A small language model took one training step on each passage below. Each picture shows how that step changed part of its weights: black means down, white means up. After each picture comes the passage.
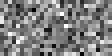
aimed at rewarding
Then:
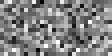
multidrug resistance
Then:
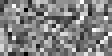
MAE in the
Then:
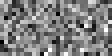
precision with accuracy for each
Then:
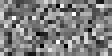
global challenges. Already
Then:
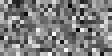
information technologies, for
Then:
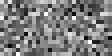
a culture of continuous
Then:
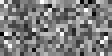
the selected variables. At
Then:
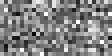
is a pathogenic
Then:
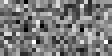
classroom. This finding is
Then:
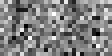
five points scale i
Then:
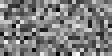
smart home systems. This
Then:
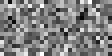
and transactinide
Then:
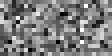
constraint will
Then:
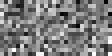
architecture converts raw
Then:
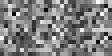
the demanding nature of
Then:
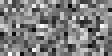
were investigated, in terms
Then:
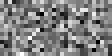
of journalistic speech require
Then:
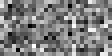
monthly, daily or
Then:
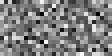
of relevant stakeholders in the
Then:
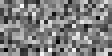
μm , with the addition
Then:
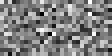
of the vocabulary of the
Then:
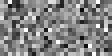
valid and reliable for use
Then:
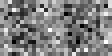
pattern growth algorithm which we
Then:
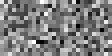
the prism of social
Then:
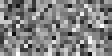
innovative architectural,
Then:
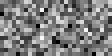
province and
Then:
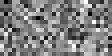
during the quarantine
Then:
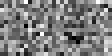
the mud yield point
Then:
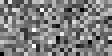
and concept to actualize
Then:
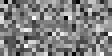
via regulating the
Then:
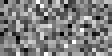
day, are collected and
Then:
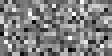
for Economic Performance. -
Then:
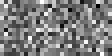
the prevalence from direct question
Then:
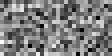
absent in previous
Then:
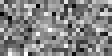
reaches the value of
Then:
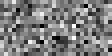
of psychoanalysis
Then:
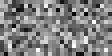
convection is setup along
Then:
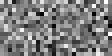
of observed values at the
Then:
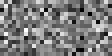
during the early storage period
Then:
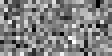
requires repeated training and
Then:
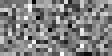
dominates the increase of
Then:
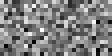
contains information about all
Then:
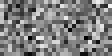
electronic arrangement of the
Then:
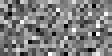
ranked third.⁵
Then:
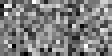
Data Operator.
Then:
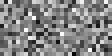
to evaluate the efficacy and
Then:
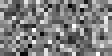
treatment resistance, next most
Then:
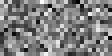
the hazard,
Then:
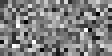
of coordination; rather,
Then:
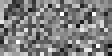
inclusive and differentiated
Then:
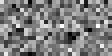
increase productivity, and their
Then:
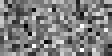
IBP depths
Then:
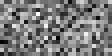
centered on Turkey
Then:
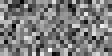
community, funding agencies
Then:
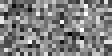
writings are consistently
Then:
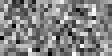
processes, we conducted a
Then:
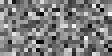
of optimization of process parameters
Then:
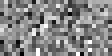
random vibration testing was
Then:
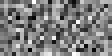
appropriate antenatal care,
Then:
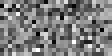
learning resulted. Students'
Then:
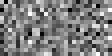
on age groups and
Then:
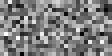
positive allosteric
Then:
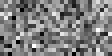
interaction process through the
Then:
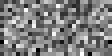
symbiotic interactions
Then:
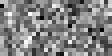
paper can provide readers
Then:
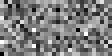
major problem to the environment
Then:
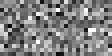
approximately doesn't have
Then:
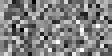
advantages and unique properties of
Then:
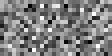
Centralized hub
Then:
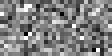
AND JORGE
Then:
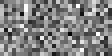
and a semigroup
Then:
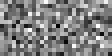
flock No audio
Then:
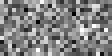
that open conversion is not
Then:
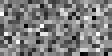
Mean 2 Std.
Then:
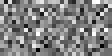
from the use of
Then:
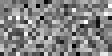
determine which patient’s
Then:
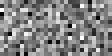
mechanisms under TMF
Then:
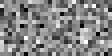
An Ideology.
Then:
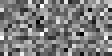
as (possible)
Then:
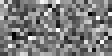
the quality or level of
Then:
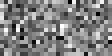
traditional criticism of
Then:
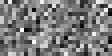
as the external vector
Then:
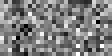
months) Deliverable information
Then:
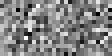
of the C-S
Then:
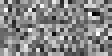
are the three of five
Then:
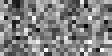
relevant thermal decomposition
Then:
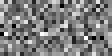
sources. Materials and methods
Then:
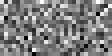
about the change in the
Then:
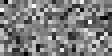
I don't know 3
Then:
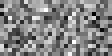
explaining that this will
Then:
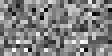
production of drinking
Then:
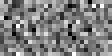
necessary skills, tools,
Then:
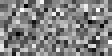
coming from disciplinary
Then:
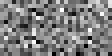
is one of the most
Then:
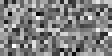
by some of the
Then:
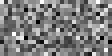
that the PC in concrete
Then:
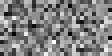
change, news,
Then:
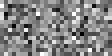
Shirley background and
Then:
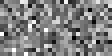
as an illustrative
